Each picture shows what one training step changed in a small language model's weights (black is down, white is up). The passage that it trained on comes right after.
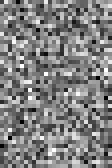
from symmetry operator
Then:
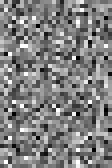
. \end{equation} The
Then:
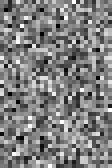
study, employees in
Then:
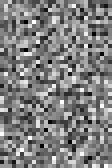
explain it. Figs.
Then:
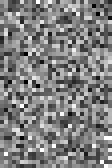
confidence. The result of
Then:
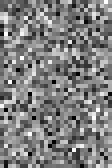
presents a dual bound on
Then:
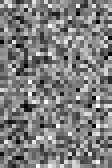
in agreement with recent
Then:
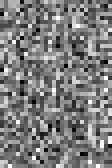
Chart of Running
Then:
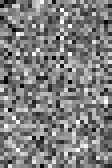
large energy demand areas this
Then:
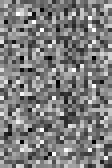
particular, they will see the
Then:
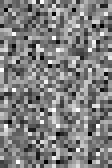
Back out of cloud
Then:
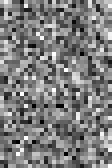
to production trend of
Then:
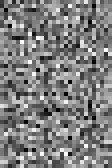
meet and reconcile
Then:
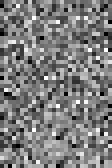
2. Jeff Mark
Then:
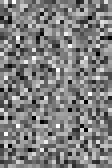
bladder in patients
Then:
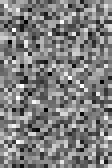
the present abundance of the
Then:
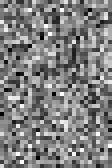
model, especially in
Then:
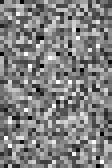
secondary processing phase for
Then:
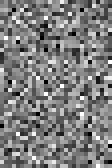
metal counterparts.
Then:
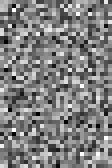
The side $b$
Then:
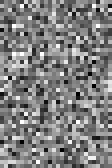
centuries, but also the
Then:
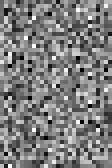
\gamma P L \:
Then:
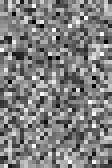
they have put forth
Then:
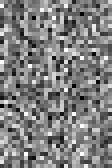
Summary of the
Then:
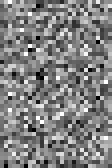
magnitude of a
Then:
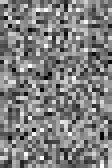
and the adjustment
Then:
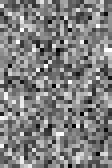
"*This waiver
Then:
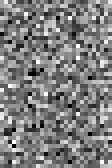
the policy of the
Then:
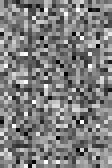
\eta, \xi)$ with
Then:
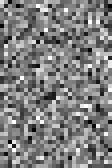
granularity of the
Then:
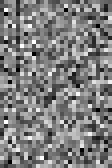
globalization and in the
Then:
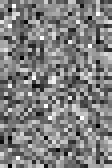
all models. Ages of
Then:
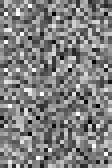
relationship between government
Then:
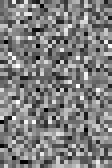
shows the derived ASM
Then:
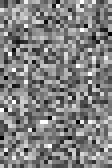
\epsilon_b \over
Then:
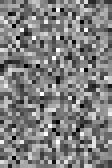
of *c*-axis
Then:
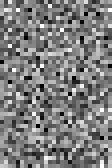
and Research Ethics
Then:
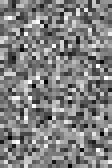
were also identified as generators
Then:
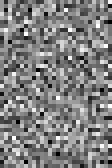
to training and qualification
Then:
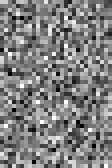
substance. Time of
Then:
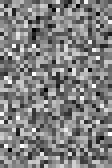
We have also stepped
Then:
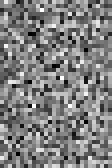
of each team. When
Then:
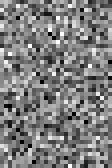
reached deeper in
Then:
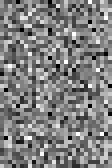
ultrasound volume
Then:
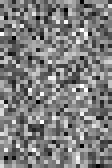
fectiveness of
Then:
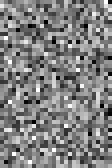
our study is broadly
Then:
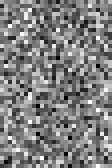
have significantly impacted the
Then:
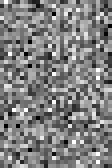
localize regions according
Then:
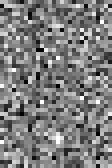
3 we present the implementation of
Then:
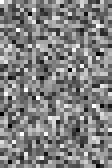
benefits to the
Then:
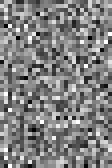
pair $(A,B)$ of
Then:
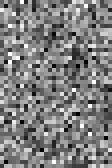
getting smaller after
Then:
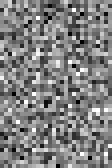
X. Zhu, and
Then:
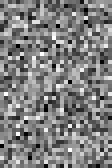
using semantic web
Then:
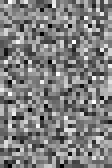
retrospective study
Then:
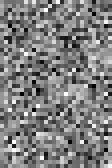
sea level conditions, while the
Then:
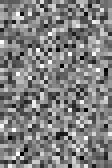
diagram. **Figure
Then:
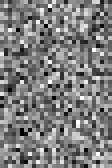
as product photos.
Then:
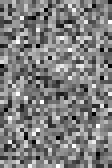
(2007) support the study
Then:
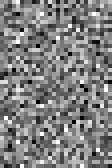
present study provides baseline
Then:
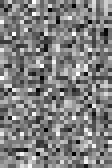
generic character of signs and
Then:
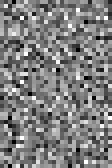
blue circles are
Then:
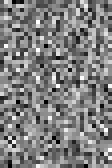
well are bound states in the
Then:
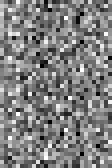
used TRAPID
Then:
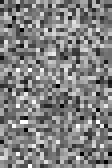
of numerical techniques,
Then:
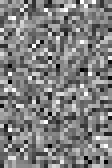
Baltic Sea and
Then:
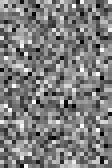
the RESEAL
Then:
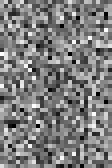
develop and strengthen
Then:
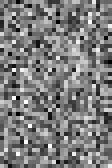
"Light extraction and
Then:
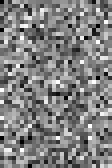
most often use strategies:
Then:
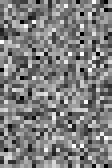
days. - Iterations
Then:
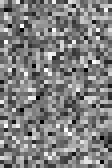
of research papers emerges
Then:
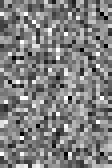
some particles are considered as
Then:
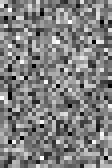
They may cause the
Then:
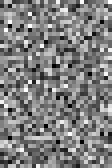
the response from the access
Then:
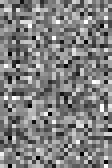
and social competency.
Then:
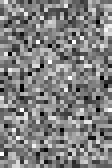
the model, since it has
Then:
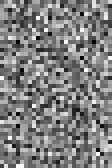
more effective at preventing
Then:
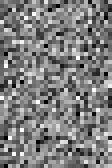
configurations vs initial
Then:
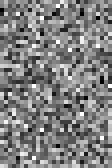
and the European
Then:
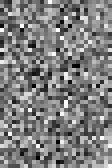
"Code of practice for
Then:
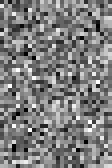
avatar generation and
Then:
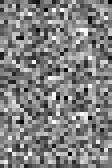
family compared with experimental
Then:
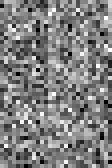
and carry out Independent
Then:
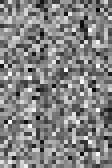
state such that signal contributions
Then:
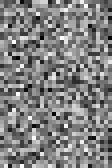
tasks, such as
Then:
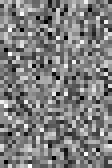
the ejecta from initial
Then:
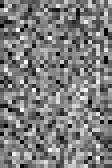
Lighthouses to
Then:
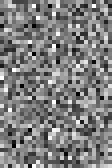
light pole, which are
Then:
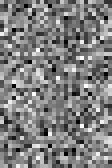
are usually similar in terms
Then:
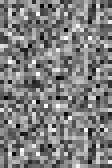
At the outlet,
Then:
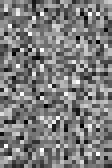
Adult Education
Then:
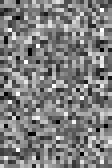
CE in Brazil
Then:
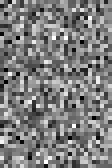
Specifically, we
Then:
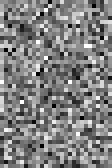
wafers is post
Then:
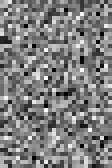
guide them. Self
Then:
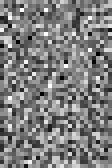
formalism. Latora
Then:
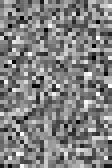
as string-based approach,
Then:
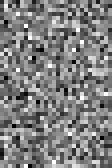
presence of SOC
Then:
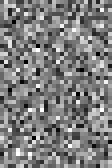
thank their collaborators
